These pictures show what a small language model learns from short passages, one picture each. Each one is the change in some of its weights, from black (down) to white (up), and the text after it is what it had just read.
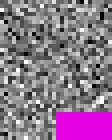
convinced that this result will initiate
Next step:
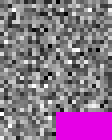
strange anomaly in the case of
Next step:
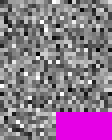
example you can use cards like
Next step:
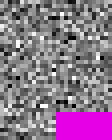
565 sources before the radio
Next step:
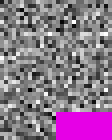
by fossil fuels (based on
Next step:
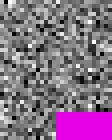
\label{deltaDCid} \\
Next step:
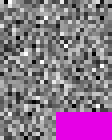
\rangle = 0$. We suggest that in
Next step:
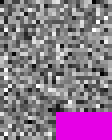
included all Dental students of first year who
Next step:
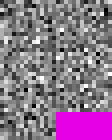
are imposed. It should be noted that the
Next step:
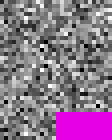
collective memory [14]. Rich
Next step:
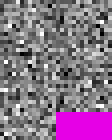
the average number of visible confetti per
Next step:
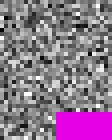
the fluctuations produced by the
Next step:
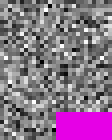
and Materials Engineering
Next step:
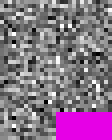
And finally to determine the
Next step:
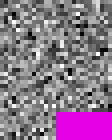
the simulation of agent societies where
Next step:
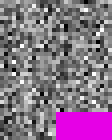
chronologically, as stated by
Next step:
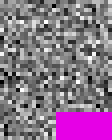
protein present was about 50% of
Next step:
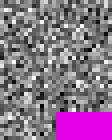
For each AI controller, we conduct
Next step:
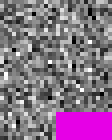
Low Level (VLL)
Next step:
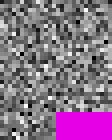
80 mm. The crosshead
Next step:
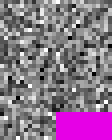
e-learning industry has grown over
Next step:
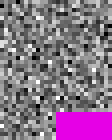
different fields of scholarship.
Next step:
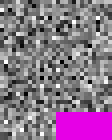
is insufficient about existing
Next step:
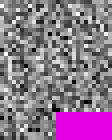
moth, beating in the hands of a
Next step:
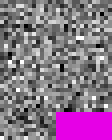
this purpose and enables comparison with
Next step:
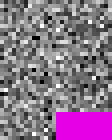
dissected to determine the number of
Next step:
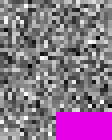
0$. We conclude that reporting
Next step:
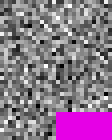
traffic forecasting algorithm will be
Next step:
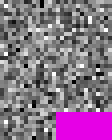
in its framework/strategic/vision
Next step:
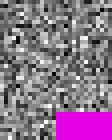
the experimental and theoretical results are different,
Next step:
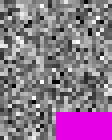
tissues. It is the most effective method
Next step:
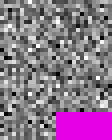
in radio: inner and outer
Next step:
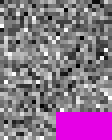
induces a bifurcation with a
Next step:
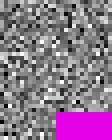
C \text{ are adjacent} \\
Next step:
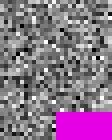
for the first time in 2018-19. The
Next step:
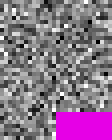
solely decided by the sign of
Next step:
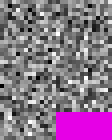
test results showed that the carbamylated
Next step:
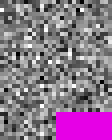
like ours, mosaic
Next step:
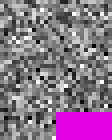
malign locational displacement following a
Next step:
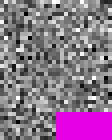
that this is a well-defined single
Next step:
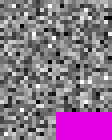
S. Phelps, E.
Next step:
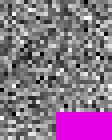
heterogeneous; Both the
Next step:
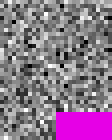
SEEDS - Numerous,
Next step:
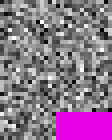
combinations of a transition metal
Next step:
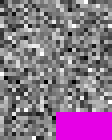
and what results were expected. The
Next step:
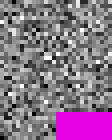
health insurance (CBHI)
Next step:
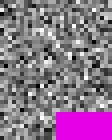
are obtained by trial and error. The
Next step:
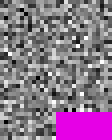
by the ``second'' metric function
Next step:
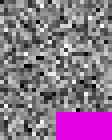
public budget. Thus, it will
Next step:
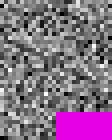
beads prepared are in turn
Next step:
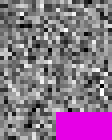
the orbital motion around a
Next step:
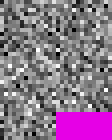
used benchmarks suites that
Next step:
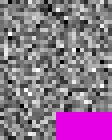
layers, and 3D Global
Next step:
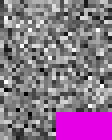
GeV} and $\varphi_c =
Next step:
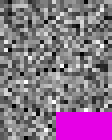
beyond promoting wound
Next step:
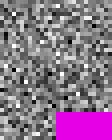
Van Hove correlation function cannot be a
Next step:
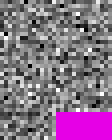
the sputtering of the grain
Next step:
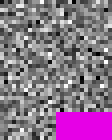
features with various spatial resolutions
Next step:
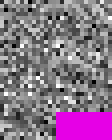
\infty$ permutation matrix is a
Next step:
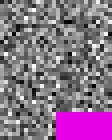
which was used as a reference and further improved
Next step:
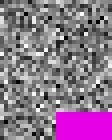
in which we would be unable to rule
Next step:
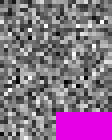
people on easy terms and
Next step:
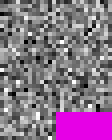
residue interaction pattern, which is not
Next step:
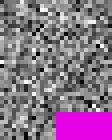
addition of 75 ml of 50%
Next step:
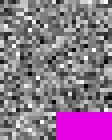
activity to the Ministry of
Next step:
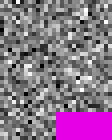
Hoods, Energy Usage,
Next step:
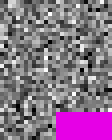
b) \cdot (c, d) = ac
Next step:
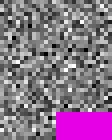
use BIC before encoding to
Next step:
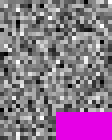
due to the restrictions whereas there is
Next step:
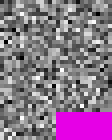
time of waterfall development and rapid
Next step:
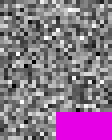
spectral flow results in the expression, where
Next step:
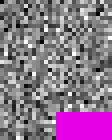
1990s, a significant difference can be
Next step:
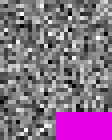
the strain energy in the ply can be
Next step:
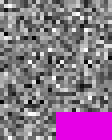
agent, ethylenediamine
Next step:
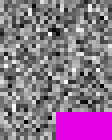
to demands for autonomy,
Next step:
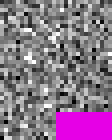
into how recruitment processes operate in
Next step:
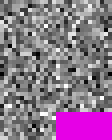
template (please also upload
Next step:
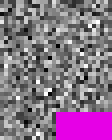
does create competition among students and it
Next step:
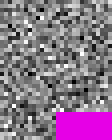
life? - ✓ Do
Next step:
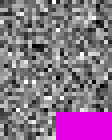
physiology of water balance to
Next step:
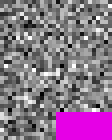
transparent, and - (6)
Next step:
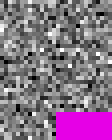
Since both fund availability and
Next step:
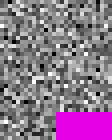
approximation is convex and gradually
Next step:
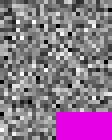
fixed exchange rate regimes argue
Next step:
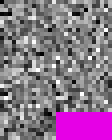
terminals communicating through a relay
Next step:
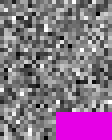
University, Houghton, MI,
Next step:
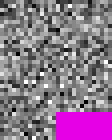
are presented in brief form here,
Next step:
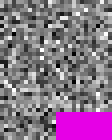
global level, contribute to
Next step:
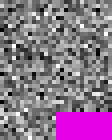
University of Amsterdam
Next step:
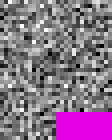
by counterions Na^+ . As
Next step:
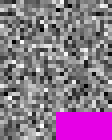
energies but occur at $\sim$
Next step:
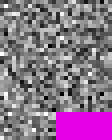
Such type of apps is also used for
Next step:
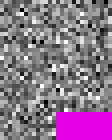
of their all-electrical control via
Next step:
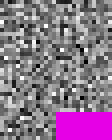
online distance education. *Journal of
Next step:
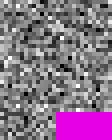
such that the momentum kick imparted by
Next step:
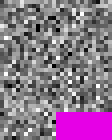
Figure 2 below presents the estimated
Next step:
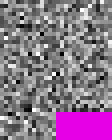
the first case, the authors identified the
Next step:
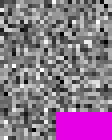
discussions about the fact that now they will
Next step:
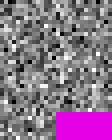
group's adherents. Greek,
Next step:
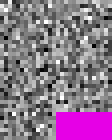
So Va Fo I R D O E
